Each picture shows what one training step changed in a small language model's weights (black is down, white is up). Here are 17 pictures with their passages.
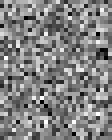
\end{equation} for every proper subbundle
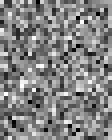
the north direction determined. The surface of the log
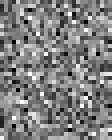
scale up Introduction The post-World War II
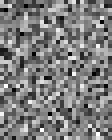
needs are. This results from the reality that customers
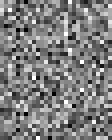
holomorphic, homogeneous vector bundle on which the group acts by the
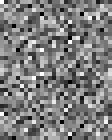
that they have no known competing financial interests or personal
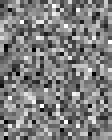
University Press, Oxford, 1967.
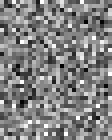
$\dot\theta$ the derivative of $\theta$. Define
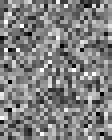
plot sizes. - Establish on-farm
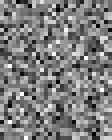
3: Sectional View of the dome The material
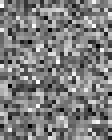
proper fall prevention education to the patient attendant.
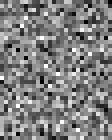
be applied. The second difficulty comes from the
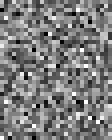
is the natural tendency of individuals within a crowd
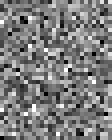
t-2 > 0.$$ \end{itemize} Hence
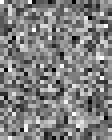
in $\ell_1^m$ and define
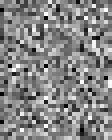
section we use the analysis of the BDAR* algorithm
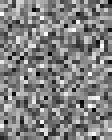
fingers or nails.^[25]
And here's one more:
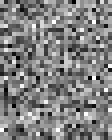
however, these were not statistically significant ($p >
